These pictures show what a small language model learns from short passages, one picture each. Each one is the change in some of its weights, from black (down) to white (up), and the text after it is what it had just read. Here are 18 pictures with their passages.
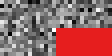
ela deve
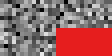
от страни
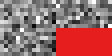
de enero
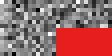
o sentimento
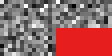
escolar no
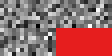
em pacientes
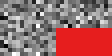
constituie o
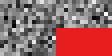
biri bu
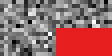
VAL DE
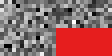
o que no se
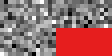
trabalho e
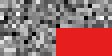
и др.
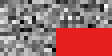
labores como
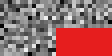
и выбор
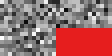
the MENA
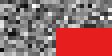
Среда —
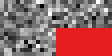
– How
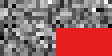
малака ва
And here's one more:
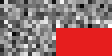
sair de um
